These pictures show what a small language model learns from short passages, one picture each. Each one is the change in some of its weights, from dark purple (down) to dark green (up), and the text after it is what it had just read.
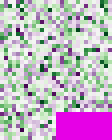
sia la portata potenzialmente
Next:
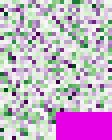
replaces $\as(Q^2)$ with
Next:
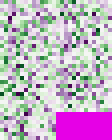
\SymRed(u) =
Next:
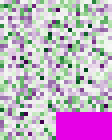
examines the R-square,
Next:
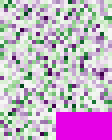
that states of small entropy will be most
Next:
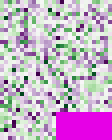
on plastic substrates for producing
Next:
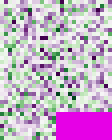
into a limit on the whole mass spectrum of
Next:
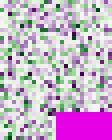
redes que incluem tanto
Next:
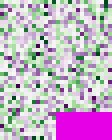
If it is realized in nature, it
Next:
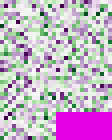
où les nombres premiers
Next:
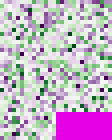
program (including TNA units spent by
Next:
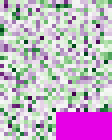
taken into account the following definition
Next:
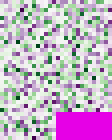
roles and scope of practice in
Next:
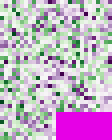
para la que tenemos respuesta:
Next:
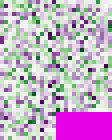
the count to $O(D
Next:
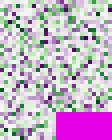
A. Badin e Amauri A.
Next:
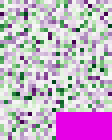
to elastic scattering. In simulation
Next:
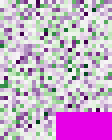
Treatment by a renowned
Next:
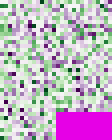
(c) changes in the basis for
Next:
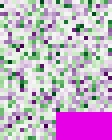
experiência, em como cada artista
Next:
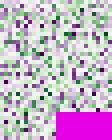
the models' performance and adequate error analysis
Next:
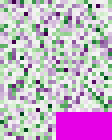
continuam operando normalmente
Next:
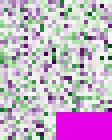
a longer hold time (18 and 16
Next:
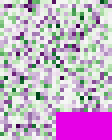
the lungs in order to enhance the
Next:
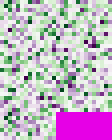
Xufyona iqtisodiy
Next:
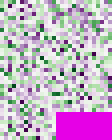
é a constante que a integridade da
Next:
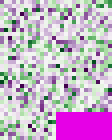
QDS has attracted a great deal
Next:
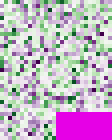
phases, since in the first Gyr or
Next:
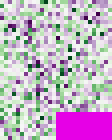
Colour image (b) 3D image
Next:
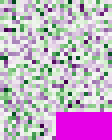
Given the complementarity of the various
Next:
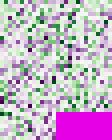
the design depicted by Curve 3 is
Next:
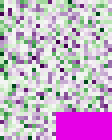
So, the operation point of the detector
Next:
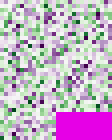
pela mais alta corte do
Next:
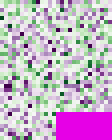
the long run. Looking from
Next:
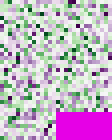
thus releasing, upon
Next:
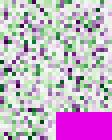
lack of strong path length dependence
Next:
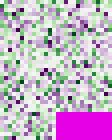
Edad (años) 103
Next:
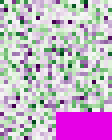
borilsa kutilgan
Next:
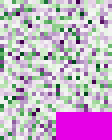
of humor creation in both
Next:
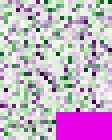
25522 it can be seen that
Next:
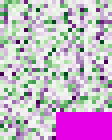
possibility of evolution connected with the process
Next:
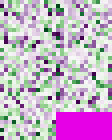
de reprezentare în
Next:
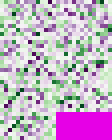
holes are well understood as
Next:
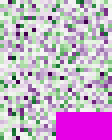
for 5-30 days could enhance the
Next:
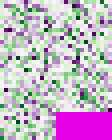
Performance measures and plots, with
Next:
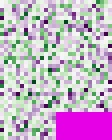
ratio between the number of spins and
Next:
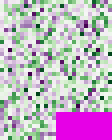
Sciences} \institution{University
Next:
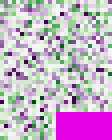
Canada exhibit low publication
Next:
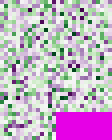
esa korxonalarining yalpi
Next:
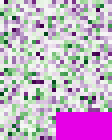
polarized perpendicular to the direction of
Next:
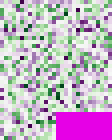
показатель Сибирского
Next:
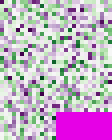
among those algorithms. As it
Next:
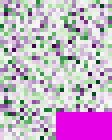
exceptional points, which appear at
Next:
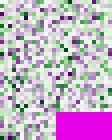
to the dynamicity is a major
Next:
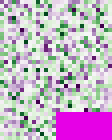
of Pa Kamchanoad area,
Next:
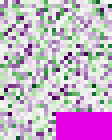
Umumiy o'rta ta'lim
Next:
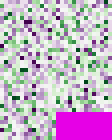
на него микросреды:
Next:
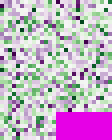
concentración del ión calcio y el
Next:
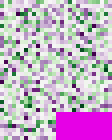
to compensation factors that can be improved
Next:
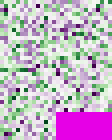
With a relation to CRNs,
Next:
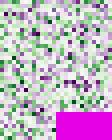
symbiosis decision making where
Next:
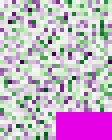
College Ludhiana
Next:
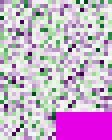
utilizando Inglaterra e
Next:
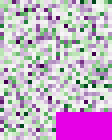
we will compare previous results for a given core
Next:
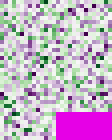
O'zbek tilida kelishik
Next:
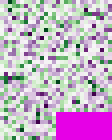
University of Cuenca: a
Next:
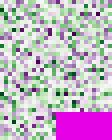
untuk membimbing siswa
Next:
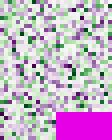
theory, OSSD has an emerging
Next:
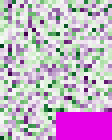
D. L. Moehring, et
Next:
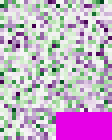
115 females) among both
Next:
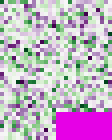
from the figure that the dependence is close to
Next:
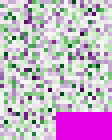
в приведенной норме ни
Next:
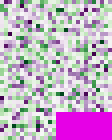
total desastre}. Juan is a complete
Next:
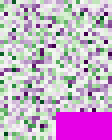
not only chronic disease but also
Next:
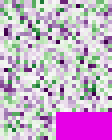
La Torre-Díaz, M.,
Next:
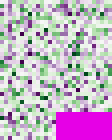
MA : MIT Press,
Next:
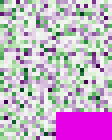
skolan som helhet.
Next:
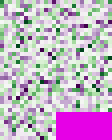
big science projects. This is
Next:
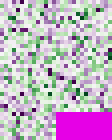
the roadmap of digital transformation of
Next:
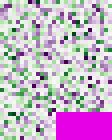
seems to be very close to
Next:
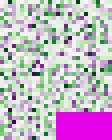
( \theta_ 1, \ldots
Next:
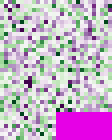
ride the elephant in a procession,
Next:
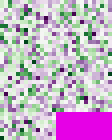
that has been said, this document
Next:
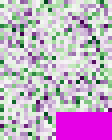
5mg/kg twice a day
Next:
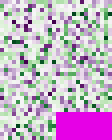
other geometries. Note that the
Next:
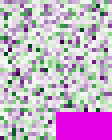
research of Patwardhan et al.
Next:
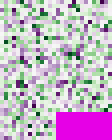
\end{array} \right)\ . \nonumber
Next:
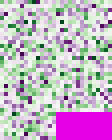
self-healing concrete. Figure
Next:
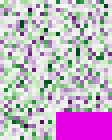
The critical length depends, however,
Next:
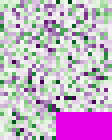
is an indication that emission near the
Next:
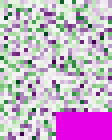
applications [1]-[4]. Since the
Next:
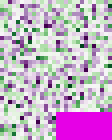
notamment ressortir les informations
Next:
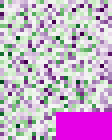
to promote Tourism and know about the
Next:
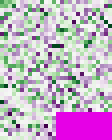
$\mathcal{D}$ is closed with respect
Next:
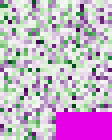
from which files to extract schema
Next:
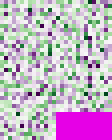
this paper we have presented a clustering
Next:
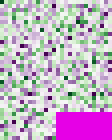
a análise de desempenho em
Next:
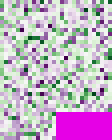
significance level $\alpha = 10\%$ with value of
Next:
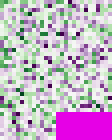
TUO, Ostrava,
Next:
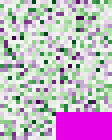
маданиятига ўз
